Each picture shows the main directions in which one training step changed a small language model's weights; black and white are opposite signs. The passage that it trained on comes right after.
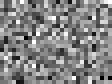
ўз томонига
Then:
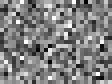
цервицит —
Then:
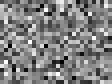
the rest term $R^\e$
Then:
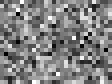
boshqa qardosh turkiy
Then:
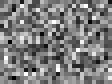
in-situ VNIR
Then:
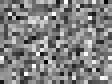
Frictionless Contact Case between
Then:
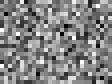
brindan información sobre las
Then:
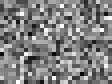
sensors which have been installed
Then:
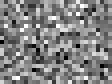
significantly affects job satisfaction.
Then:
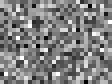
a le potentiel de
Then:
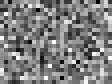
and "horrifying" elements,
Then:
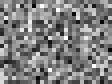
a consequência do uso da
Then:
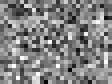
layout is made using the
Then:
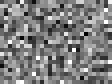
performance and social relations, I rely
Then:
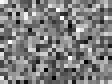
the invariant space $M^g$
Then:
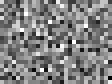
avenues concerning
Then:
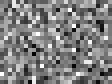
INNOVATIONS IN
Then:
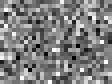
D. Weigel // Revue
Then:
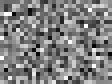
Todorovic S,
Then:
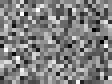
conducted by examining literature concerning
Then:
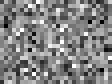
story highlights enduring faith
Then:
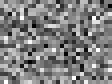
abbreviation IRES)
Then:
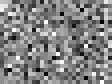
mavjudligi bilan
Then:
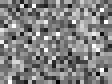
levantadas a partir das
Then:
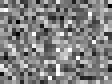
może nie
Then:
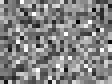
Anzahl an Unterschriften
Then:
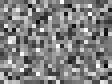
of index pairs for which the above isomorphism
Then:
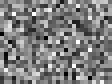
object. Sharp object causes
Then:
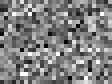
$\Gd$ with a code even
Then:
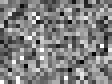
gets infested with different
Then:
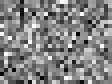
\times \mathcal{X}$,
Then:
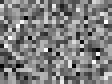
in non-tribal group
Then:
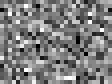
following Wiesend \cite[Proof
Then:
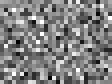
Recommendations This research
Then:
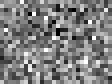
\alpha _{k} & \alpha
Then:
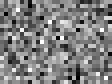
are more sensitive to edge-based
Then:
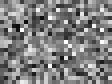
model results, the biomass
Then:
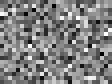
a neighbourhood that its
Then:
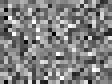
to call $\nu_l$ the
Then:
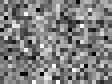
to learning that combines technology with traditional
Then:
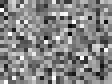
mejora constante y seguir
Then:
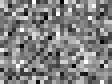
all three figures, blue
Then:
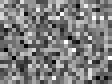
form. From the study,
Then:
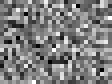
devoted to the analysis of
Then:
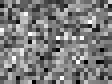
Polytechnic Institute»,
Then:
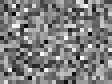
en el acceso a los
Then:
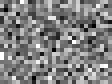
шпал. *Engineering
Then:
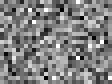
and solvents were of AR
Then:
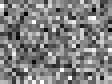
for EELISA Innovation
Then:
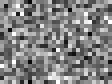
purpose is to obtain a description of non
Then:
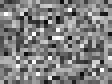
der vernietigde
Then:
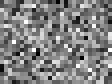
(його встановили на
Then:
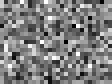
fields of engineering, science, technology and
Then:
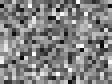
loss of generality, we can assume
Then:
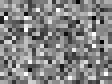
from their children voluntarily and some
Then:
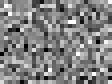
Sjarif, I.
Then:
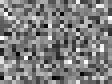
central senatorial district,
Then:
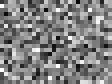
ko'rinadi. Ovoz
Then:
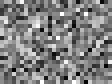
rats. G1 as normal control
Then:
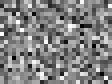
for each $f$ in
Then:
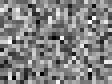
of these materials in mammalian
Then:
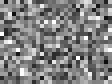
family and the fear of social
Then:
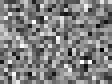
the oxidation of
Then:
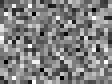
and $k$ parts of size
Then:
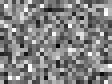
Ibegbulem *,
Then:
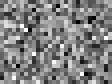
containing 35% styrene has
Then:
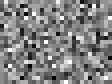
consider an algebraic analogue of this
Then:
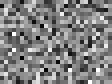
в креативном
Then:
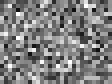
containing two biguanide radicals
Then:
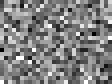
antibody targets.
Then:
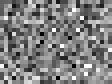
findings were presented by Su et
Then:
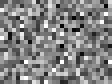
for the n-th order. We
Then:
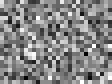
form a unique artistic system.
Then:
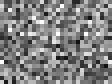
berupa jaminan
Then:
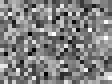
that there was inconsistent use of
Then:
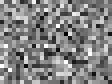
formula $\Phi$ from 3.5
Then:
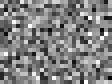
quality since both E and ρ are
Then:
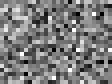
of the Bible's presence in these
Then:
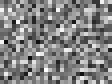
use of punctuation.
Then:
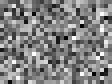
replaced by $1$ we would
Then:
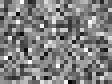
в среднем значении
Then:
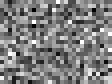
# ... aaaand then
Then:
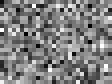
um grande rigor e
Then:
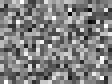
позже. Что
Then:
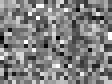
June 2025.; Published:
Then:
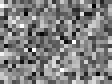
que se refere à atuação
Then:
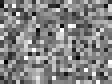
all $x\in G$. Let
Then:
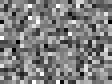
(in Transistortechnik).
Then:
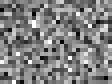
\end{align} as strong regularity
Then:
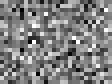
\leq t_n}
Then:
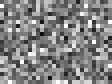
requesting storage; -
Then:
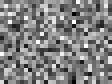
del desarrollo solista de los
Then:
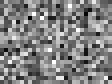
information becomes available, new research should focus
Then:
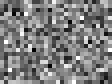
is that in that proof there were considered
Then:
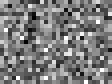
computation ability Fully homomorphic
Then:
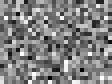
that for any non-negative, symmetric
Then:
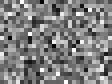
tanqidiy fikrlashini
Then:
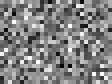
y_s-M$, and
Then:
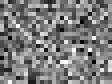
with the proofs."
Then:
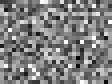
A. H. Windle and
